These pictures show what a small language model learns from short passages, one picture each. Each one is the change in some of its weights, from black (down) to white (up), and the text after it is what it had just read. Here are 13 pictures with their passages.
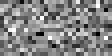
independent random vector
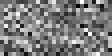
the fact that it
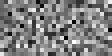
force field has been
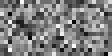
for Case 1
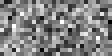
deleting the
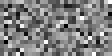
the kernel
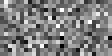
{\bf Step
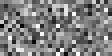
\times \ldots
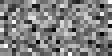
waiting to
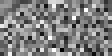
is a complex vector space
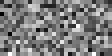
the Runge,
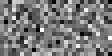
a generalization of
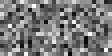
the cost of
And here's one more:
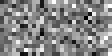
third degree
